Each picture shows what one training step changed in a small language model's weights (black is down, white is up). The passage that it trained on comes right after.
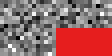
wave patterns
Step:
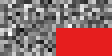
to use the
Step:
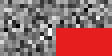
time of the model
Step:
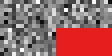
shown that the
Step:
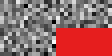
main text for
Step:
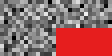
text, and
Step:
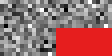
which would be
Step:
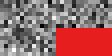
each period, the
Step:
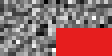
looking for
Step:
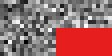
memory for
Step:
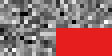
temperature diffusion
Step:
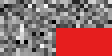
this article is
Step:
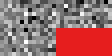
affected by
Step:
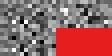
predictions of the
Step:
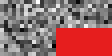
that the spectral
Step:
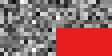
For example, for
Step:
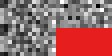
new survey
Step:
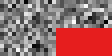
by means of
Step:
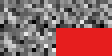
experiments. This
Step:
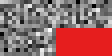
with zero energy.
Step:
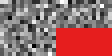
\phi \leq
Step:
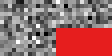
the brightest
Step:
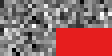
observational study of
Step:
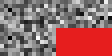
can be singled
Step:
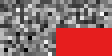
an initial time
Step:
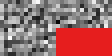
maximum possible value
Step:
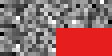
different contexts
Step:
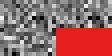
extension of
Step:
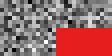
or not,
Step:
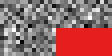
and z bands
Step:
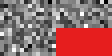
only on the
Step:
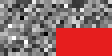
the lines are given
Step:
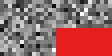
the distributions in
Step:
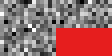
investigate the
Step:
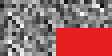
of the ${\bar
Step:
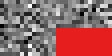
statistical analysis
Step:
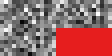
= \delta
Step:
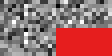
performed as a
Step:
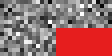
related to
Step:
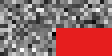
model is to the
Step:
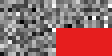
potentials cannot
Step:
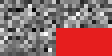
we will mainly
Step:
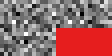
based experiments,
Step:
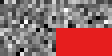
construction of
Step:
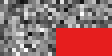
as a colour
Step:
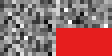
of the last
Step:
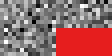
to infinity
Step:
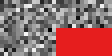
for example,
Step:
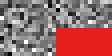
additional condition
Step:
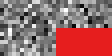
values of the
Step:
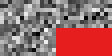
at the current
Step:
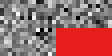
states ending
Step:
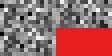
using all features
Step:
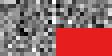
assigns a
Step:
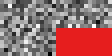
the input
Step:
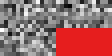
that they do not
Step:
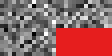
quantum effects we
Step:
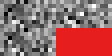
were kept
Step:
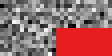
disk of the
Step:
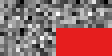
around the
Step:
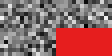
score and
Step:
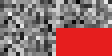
of the side
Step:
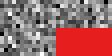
of AoA
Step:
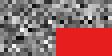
limit and might
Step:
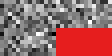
and Yu,
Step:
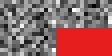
associations between
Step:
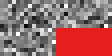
results obtained by
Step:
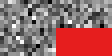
association with the
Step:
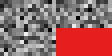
example, we can
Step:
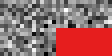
definition of
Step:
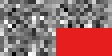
does not respect
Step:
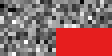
implies that
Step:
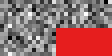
above, we are
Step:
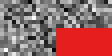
is not possible to
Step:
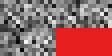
and a sample.}
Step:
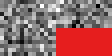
follow purely
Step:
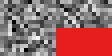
is not in the
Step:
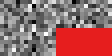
our analysis is
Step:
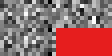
on the rise
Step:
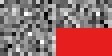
of compressed
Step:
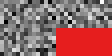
before and
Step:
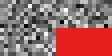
results of the different
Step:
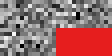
the other levels
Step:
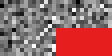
a shadow
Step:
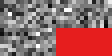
invoking the
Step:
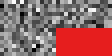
measures. The
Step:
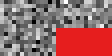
has led to
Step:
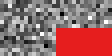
the diffusion
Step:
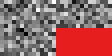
this is a very
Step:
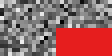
iterations of
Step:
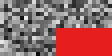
the group from
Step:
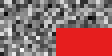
We include the
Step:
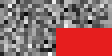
details may be
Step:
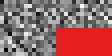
introduction and
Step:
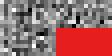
overlap to
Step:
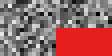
the values experimentally
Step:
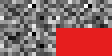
approach is required
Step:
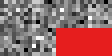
setup. A
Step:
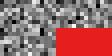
force). This
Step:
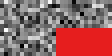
Dataset 1
